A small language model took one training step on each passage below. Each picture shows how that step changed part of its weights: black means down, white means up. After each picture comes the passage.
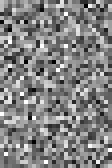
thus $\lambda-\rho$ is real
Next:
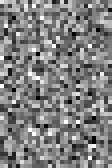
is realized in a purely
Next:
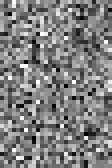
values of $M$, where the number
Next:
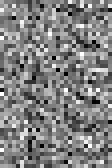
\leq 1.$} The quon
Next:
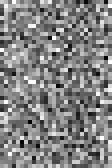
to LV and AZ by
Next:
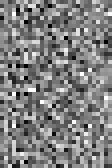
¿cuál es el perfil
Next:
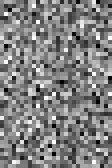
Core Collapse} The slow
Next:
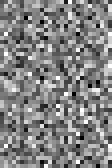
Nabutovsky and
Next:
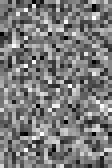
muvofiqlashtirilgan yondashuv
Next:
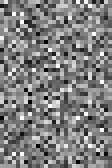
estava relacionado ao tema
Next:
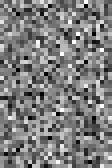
scalar (Higgs) field in the
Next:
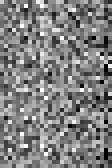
an extended notion of such local density.
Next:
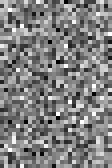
be in the high-dimensional setting,
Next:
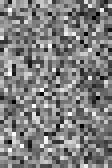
powers of $\alpha$ is clearly
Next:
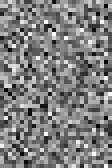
target areas requiring
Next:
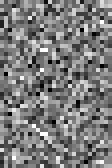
etilmoqda. Ushbu
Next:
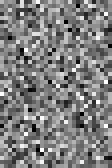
of minimal prime rings of Ore
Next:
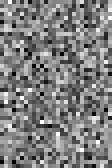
la demande A(P)
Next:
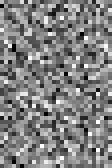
disebabkan oleh berbagai
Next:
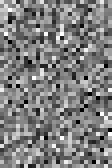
only be discussed theoretically before.
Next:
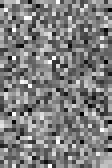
relatively blue $g-r$
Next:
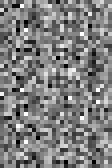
jarayonlarni o'z ichiga
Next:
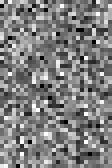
Ushbu variantda amal
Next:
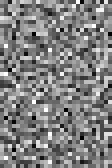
ауторских дела.
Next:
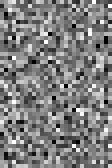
filter's PSF star,
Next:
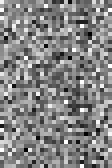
0 \end{equation} where
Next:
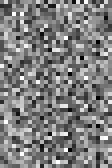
estado fresco.
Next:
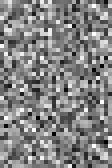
and hamiltonian $H$.
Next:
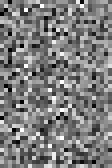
чиқиб, баданга
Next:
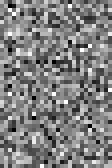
$\partial$-simple maps. For
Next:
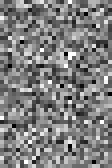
second-order elliptic partial differential equations
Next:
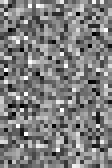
yig'indisidan iborat
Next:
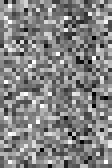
\bigoplus_{j \geq 0}
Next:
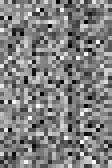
G^\vee \otimes E\otimes
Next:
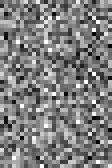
bo'ladi. Shunday
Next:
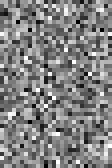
they agree with the DFT
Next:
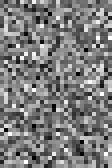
width. Moreover, the approximation of
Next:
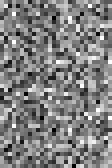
constelación intelectual
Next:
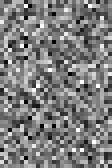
work per worker commensurately
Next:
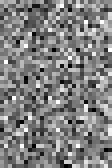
obtuvo representación
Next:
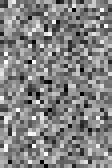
in uniformly refined meshes.}}
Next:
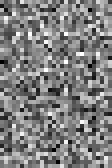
рамках шиизма
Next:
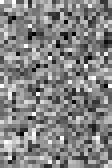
and $u$ is radially
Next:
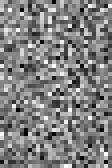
$\Phi'$ factors over $G$
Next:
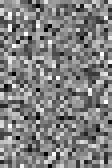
E$ we have a $1$
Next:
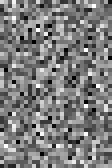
two observers need to communicate
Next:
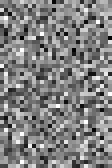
М. – тарих
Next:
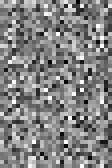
quantum groups arising from algebraic quantum
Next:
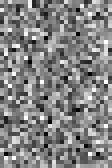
Benthos*, volume 27.
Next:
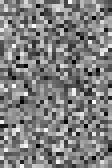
a well as my collaborator
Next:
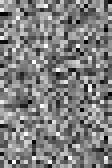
standard for CRS evaluation, as it
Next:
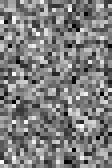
dynamic connotations that we refer
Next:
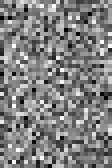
a metaheuristic: it is
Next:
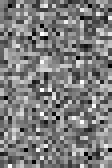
UAV mobility, and energy
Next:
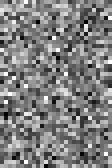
to the bond stretching of
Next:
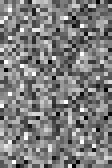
test functions $\mathbf \Phi$. On
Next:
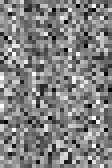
area maximizing hypersurface on
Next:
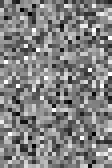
\emph{repair} action)
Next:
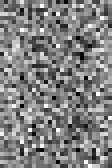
that self-map. \smallskip
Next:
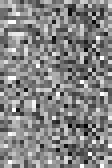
\text{otherwise} \quad
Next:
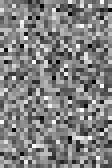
\leq 17$, we plotted the result
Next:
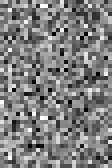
normal subgroup of $G$ with
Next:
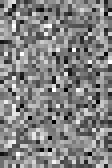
for the ratio-dependent model than for
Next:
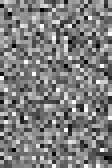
at the current iteration point to represent the
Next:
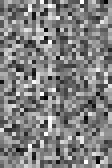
State University Gomel,
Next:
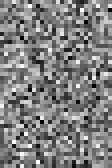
as this determines which p-values
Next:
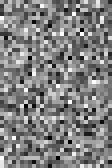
density functional theory (DFT) has
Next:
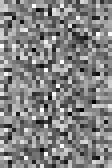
removed. Notice also that the
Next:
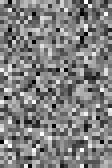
right ideal of $R$.
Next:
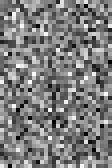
expressed in terms of the classical
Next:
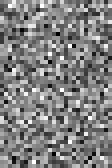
cumulants and joint diagonalization
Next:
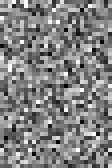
with $\forall i\le
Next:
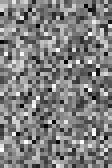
for each parameter given all the other parameters
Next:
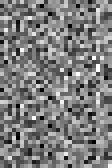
Федерации в
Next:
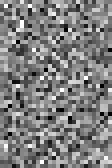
DE TEFFÉ
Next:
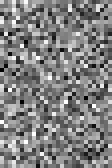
we obtain that conditionally on
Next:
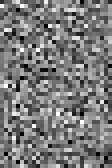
high-amplitude external
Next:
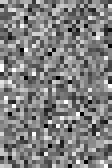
between the matrix rings ${\rm
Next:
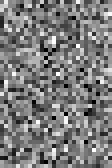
de Enfermagem**, Rio
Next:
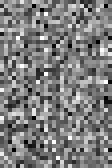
while gluons have a zero mode
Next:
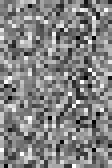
\cite{Leh}) on the
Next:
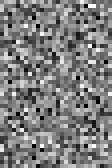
have done)}. Finally, in
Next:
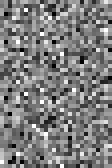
bo'lib xizmat qilmoqda.
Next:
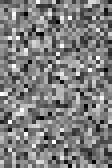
this principle reduces many complicated
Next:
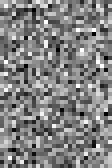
COSMOS-Web survey
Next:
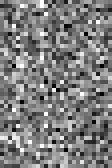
magnetic dipole moments, which are based
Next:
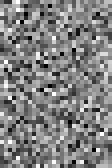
Network (GFN)
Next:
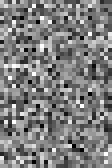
Further, let us assume that the
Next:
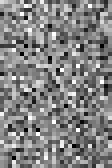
analyses are not realistic from
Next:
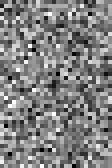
that since Triage provides at least
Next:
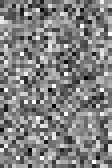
T \rangle$. In addition, the
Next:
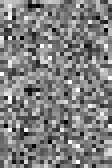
$q$ and $\bar q$
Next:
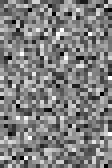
then there is exactly one such solution
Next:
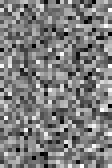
25 Türkiye,
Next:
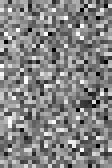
$\Gamma$. On $\partial
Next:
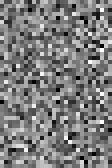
(unfilled data points)
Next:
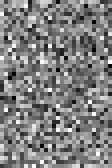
weight parameters dimension is in the same order
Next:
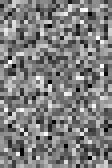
and not topple easily, and
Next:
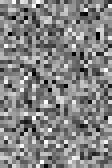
of justification we discussed occur? To
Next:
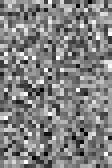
and the location of CEP:
